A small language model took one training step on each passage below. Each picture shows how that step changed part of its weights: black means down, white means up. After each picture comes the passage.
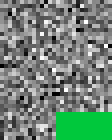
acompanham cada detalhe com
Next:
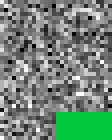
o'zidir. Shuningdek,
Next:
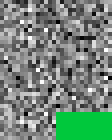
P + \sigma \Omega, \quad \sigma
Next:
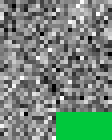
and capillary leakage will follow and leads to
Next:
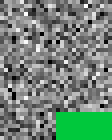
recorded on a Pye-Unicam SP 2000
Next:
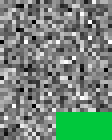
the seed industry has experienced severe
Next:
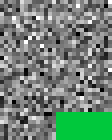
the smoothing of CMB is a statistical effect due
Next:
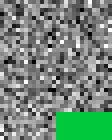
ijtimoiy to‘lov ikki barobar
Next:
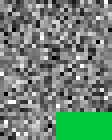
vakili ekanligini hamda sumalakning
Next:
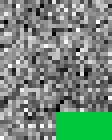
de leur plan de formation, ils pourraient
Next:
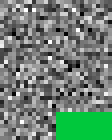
dealing with time dependent systems is not only
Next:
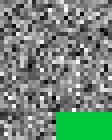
\] Thus, substitutability is equivalent to path
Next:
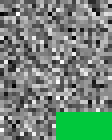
яратилган олис замонлардан
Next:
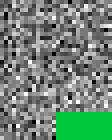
electron occupation, the exciton state
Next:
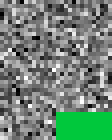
the indirect sensitivity from the Higgs couplings
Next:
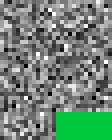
VR environment. 4 Stairs: LOD
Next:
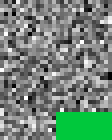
chassi, visto que este chassi
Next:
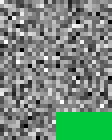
Sidgwick (1907). The paper found
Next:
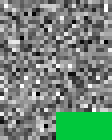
did use Grammarly Premium (provided
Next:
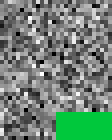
Bartas, His Devine Weekes
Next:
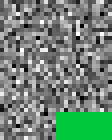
Surgical complications Lymphocele
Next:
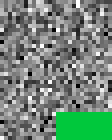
du harcèlement sexuel. Le
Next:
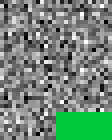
подготовке дидактических
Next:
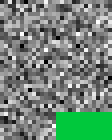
tilidan metafora va timsollarni
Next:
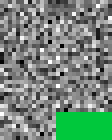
A simple audio amplifier in this configuration is a
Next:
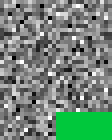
полковник, «восприявшы с
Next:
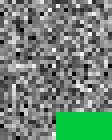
interactions, on-demand support, and the ability to
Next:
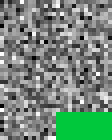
and carefully examining all the excavated material by
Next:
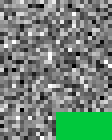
tornou-se modelo de regulação
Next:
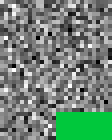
perspectiva interdisciplinar e significativa,
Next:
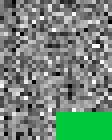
– Тошкент: ILM
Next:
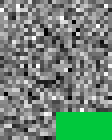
nurture social capital which so far has been taken for
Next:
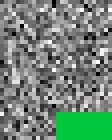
to Spin and Spin${}^c$
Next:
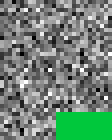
speed conditions (see Figure 16) - b. Frequency
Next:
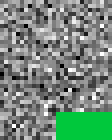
augments homeschool partnerships.
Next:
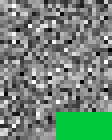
to the conclusion about the duality of the adoption
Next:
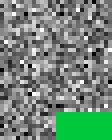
of (Age 5-15 Years)
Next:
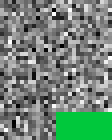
así como información escalonada del Plan de
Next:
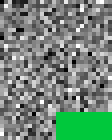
was found that the power emitted in the bulk decreases
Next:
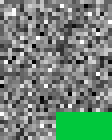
(cm) Height of secondary flower stalk
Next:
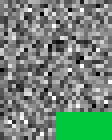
середні врожаї в зонах
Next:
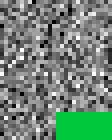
for pseudo-particles as well as
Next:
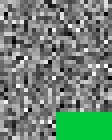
out considerations with important impacts for how sustainability is
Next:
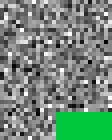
that we have added to the theory can be made
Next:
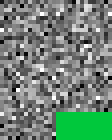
is instructive to study the particular case of a constant
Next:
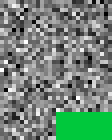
The unsupervised mapping of shallow
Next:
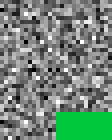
Costanzo E, Albano A,
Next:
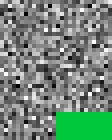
lightcurve of SS433 shows three main
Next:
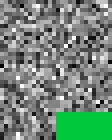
exponential break due to an ageing electron population. This
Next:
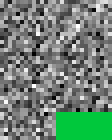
construção e manutenção, para
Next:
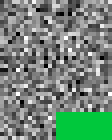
удостоєний усіх
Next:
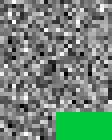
steps. It first divides the cuboid into
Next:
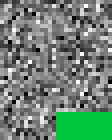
ensino e pesquisa, nos movimentos sociais e
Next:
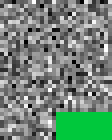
условий и факторов риска,
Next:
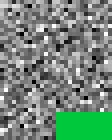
complement the capacity of the throughput of the
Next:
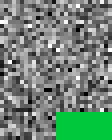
that can be gleaned from resumming the
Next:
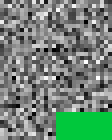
o fornecedor daquela sensibilidade
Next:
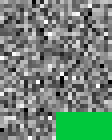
and parallel to the surface, the scaling invariance --- when
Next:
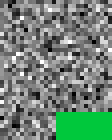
siswa aktif, kreatif dan
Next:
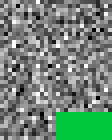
aimags in Mongolia. It grows
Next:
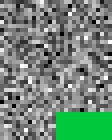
Public Policies that do not consider the values and
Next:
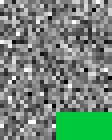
larger datasets and have more trainable parameters. Though
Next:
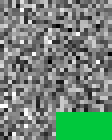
represents a direct product of a four-dimensional black hole
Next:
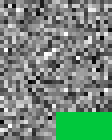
useful discussions about the interpretation of the FL bound.
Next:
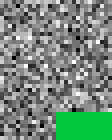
най-общ план се разделят
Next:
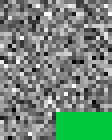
at the University of Tennessee,
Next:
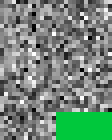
Planck wavebands of lower frequency, $30$
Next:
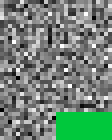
It contains 219 sources detected with the Hubble Space
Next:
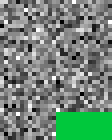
tätä päämäärää
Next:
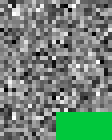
také knihu *Zamlčená
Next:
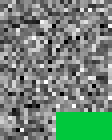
banyak Modul Ajar atau
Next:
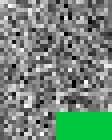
and \ref{SPOUPO}(a) where
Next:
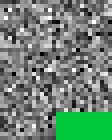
in the bottom part. \label{tab:alpha}}
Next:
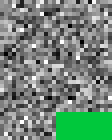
Demografiya. Mehnat iqtisodiyoti -
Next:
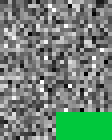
and TMDCs, predict that
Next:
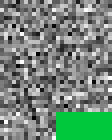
misery they left behind when they decided to
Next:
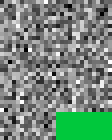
Gene Ontology = suppression and
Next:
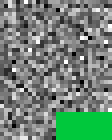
from 4 to 10 per 1000 people. Drug treatment
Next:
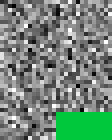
to the secondary.} in the system is $N \ge
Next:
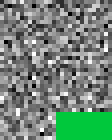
implemented in the field of human development in the spiritual
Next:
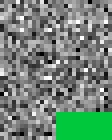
in the photovoltaic current,
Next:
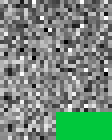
Sebaliknya, daerah yang
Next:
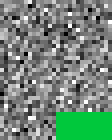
is a general mathematical abstraction of a
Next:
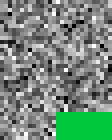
железа полностью формируется на
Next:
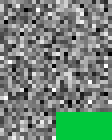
probability under a presumed distribution, which is similar to
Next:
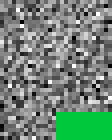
koʻrsatish uchun ularning nutqida
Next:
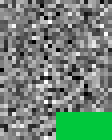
concentrations of drugs that may lead to
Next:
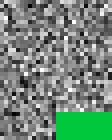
obras teve uma característica muito
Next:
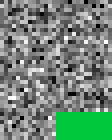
wird die Frage „Welches sind die
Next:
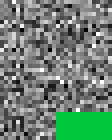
complexo*. Sulina. Pellanda,
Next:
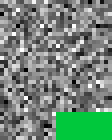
(a) and (b) present the
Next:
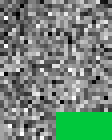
this parameter does not "originate" from the
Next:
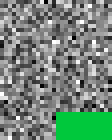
frequencies. \item frequency overlapping due to spectral
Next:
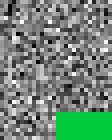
da Infecção do Trato urinário
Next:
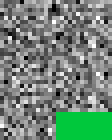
respectively. Application of 45.0 and
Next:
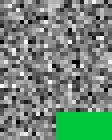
было бы закрепить и обязанность
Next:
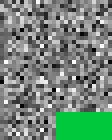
Higher Education Institutions Through Virtual
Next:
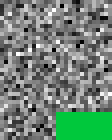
haben den Zweck, die Bauteile zu
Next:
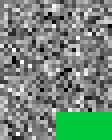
la publication ont souligné les
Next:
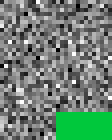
the gas load, which is incompatible with
